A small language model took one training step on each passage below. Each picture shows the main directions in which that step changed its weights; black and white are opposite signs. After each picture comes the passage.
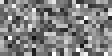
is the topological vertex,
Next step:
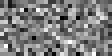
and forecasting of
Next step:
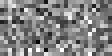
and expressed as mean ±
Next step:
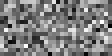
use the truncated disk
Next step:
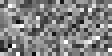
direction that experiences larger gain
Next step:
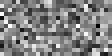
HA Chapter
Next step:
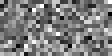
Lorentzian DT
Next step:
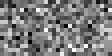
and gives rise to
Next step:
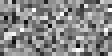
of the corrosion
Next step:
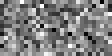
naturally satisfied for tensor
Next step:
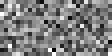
education teachers of primary and
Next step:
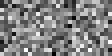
On normalized flip
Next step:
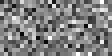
to imprecision and
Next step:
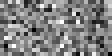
a high degree of
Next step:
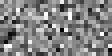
of the overall life detection
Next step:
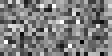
a high axial
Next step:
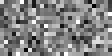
evaluated for obtaining the
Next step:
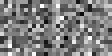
characterisation of their own
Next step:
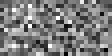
In particular, the incident
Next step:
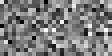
by 3$\sigma$
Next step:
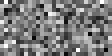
intrinsic complexity of the
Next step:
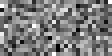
enters separately in the
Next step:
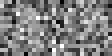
the accuracy of the estimate
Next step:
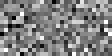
avoid or feel less
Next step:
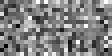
informative of their
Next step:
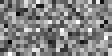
these separations. Results
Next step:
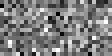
Scan location at the
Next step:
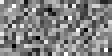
state is located in the
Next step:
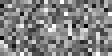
Name Model Equation
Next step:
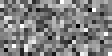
RDMA background,
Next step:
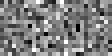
in conventional literature.
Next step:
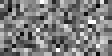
products. In another
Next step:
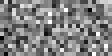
block diagram for 3 *
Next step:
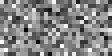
is the stochastic noise
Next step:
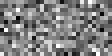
into a reduced-dimensional
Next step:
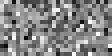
the dimensionality. We
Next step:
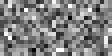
with different film thickness or
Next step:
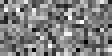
of determining the proportion of
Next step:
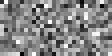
solve the non-linear
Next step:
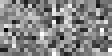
the short term will be
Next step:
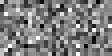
upon work partially supported by
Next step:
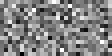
is usually carried out by
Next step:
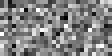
and Herbert
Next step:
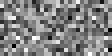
for a specific quantity of
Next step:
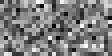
another strategic tool.
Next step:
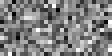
test again ``` $
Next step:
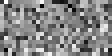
have been tested in clinical
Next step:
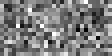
pat traukia
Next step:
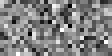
the source is $\rm
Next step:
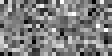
emissions during the production
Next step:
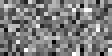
This can create barriers in
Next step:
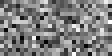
to unity at the
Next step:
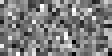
into account emergency and
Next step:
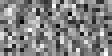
stage process allowed us to
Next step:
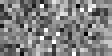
ceramer possesses
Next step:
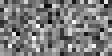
fuzzy parameterized soft
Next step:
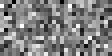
the RS equation:
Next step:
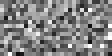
mood of the individuals
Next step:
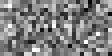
buffer locations.
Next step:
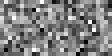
has been investigated. In
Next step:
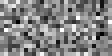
that did not match the
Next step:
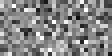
it cannot handle large
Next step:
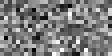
of the collision, or
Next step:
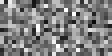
on exchange bias in the
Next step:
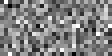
among the population reactions
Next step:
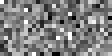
total intensity. However,
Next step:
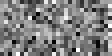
an indoor environment
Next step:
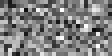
and respiratory
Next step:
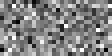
We are the first to
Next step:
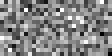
data interception,
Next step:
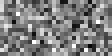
the features, which make
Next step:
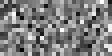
of SHM Solutions
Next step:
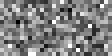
particular we transform an
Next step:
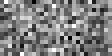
a mixed-A
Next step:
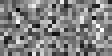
gradient descent operation at
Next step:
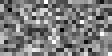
coder names,
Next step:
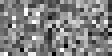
occurring phase transitions belong
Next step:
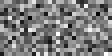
cm}$, otherwise the
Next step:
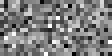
The last stage Conv
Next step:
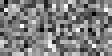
relation for $u =
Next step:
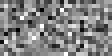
(a mapping between
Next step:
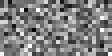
and data-independent
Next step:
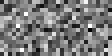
rod holder for
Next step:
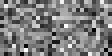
This paper presents our
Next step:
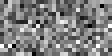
emotion detection but also in
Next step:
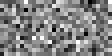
some readers be
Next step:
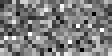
the spike and
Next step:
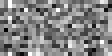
and structural elegance
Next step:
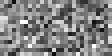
the Bjorken
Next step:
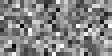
stopped during the
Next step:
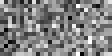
polar magnetic strength of the
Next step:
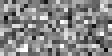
of both sides of
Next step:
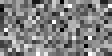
considering a 10-second
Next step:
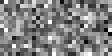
determine the spectral types of
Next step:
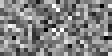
in each mass zone of
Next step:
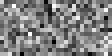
relation $f$ is
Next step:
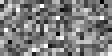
availability of the data.
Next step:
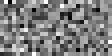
of graphical user
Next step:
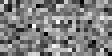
de Abajo
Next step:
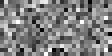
to identify barriers and opportunities
